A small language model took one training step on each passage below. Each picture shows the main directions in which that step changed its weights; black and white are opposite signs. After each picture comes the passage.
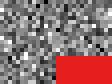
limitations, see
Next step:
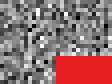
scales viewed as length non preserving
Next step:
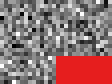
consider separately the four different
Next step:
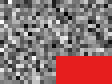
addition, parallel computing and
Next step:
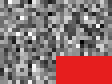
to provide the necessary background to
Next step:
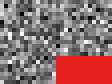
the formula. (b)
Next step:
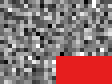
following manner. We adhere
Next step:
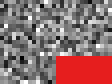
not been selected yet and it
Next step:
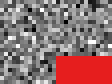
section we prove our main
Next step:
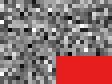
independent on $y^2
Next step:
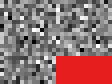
model error in ensemble
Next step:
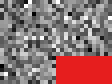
и они
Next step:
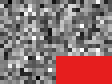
\bigskip \noindent {\bf
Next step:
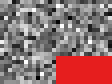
$ over our probabilistic space is
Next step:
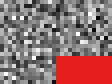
problems for the heat equation with
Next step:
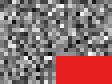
space $V$ such that
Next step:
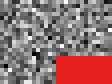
to $C$ and it
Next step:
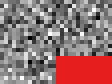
are all generated by double
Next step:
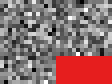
Schwarzschild coordinates
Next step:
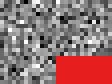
be on the boundary of the
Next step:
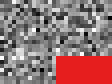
over $x$, then
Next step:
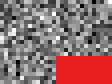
2, there exists a unique
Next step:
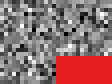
already estimated the stationary phase
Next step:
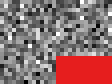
captured in the following problem
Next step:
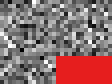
on $Z$ for which
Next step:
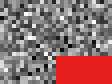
the usual assumptions, and let
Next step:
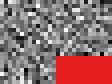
one expects the game to
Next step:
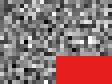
by combining the gradient tracking
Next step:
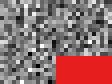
function is in lower level)
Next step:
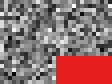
\partial_q P,
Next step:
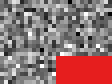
the Hodge index theorem. If
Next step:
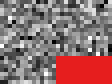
an abelian group by doing
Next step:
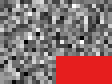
allows the acquisition
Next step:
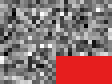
genus of a curve with all
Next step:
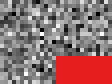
generated and travel along the
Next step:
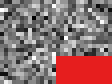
for all $p \le
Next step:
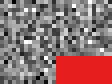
accuracy: (a) the
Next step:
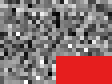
structure of some spaces of holomorphic
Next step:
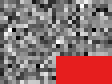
an isometric embedding (on
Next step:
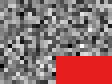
the semicrossed product
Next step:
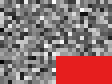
the post-change distribution of
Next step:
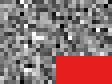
composition is clearly the mapping
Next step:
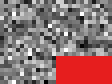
E$ up to a
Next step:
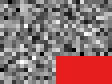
are Hilbert-Schmidt
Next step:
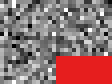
Caristi map.
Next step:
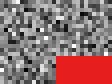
the category of non-degenerate
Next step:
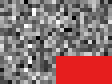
our definition of local level
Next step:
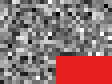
$S \cap T
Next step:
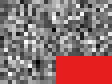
sum is over the partition
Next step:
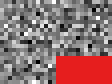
To check whether $G$
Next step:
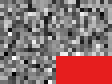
the proofs. The geometric
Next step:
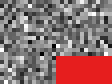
StdDev$. We
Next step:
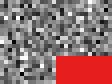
recovery}, and after that
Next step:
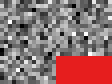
$\btau$ an interpretation
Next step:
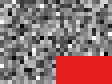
${\mathcal A}$ establishes
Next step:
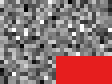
\path (Xid)
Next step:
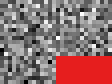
Moreover, the gap between the
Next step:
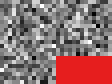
and all the scheme theoretic
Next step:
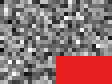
with a projection-closed family
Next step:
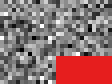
field theory has successfully generated
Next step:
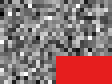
subfamily of cubes
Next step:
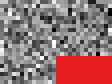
structure, and the eventual
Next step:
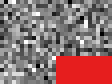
form the classes from Shis
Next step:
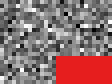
to $\bW$. The
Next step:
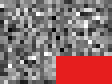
information from all modular factorizations
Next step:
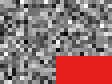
cause that the two previous
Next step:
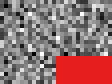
the latter sum only in the
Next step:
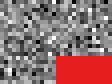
Hook Length
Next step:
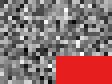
Exchange, {\bf
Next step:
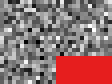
to the first order approximation
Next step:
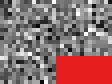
Dade for helpful
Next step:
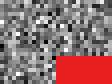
two dimensions. \newblock
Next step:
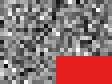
correspondingly all points are
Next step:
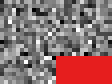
of semistable sheaves is again
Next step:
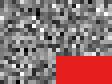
solution ($E>0$)
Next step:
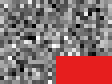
can follow the same arguments as
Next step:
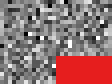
edges but containing no double directed
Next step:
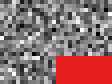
$E_l$ are
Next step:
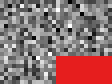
By the elliptic estimates we
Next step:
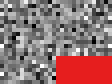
obtain \begin{align*}
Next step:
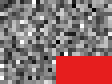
have \[ g(\tau)
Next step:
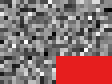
event $\Upsilon_R $
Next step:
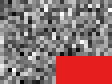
reduce the misclassification rate
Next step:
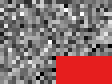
1$ rectangular
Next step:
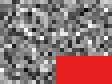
$l$ pairs of terms
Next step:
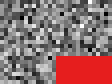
obtain the equations of controlled
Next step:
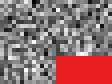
on the component $\Bbb
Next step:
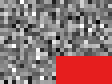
optimization process is divided into
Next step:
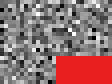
be of lower rank than
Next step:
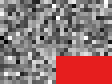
\otimes \cdots \otimes
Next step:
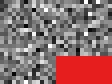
for some uniformly bounded constant
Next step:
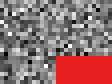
commutator argument, but
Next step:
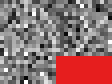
is a codimension-one holomorphic
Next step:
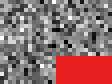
using the so-called
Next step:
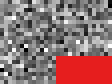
as a programming environment for
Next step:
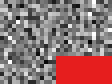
case. Physicists
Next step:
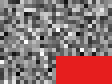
the moduli space of coefficients of
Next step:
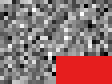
length $h$ from
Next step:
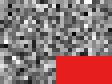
bistability case: with
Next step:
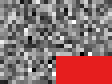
is always a number, and
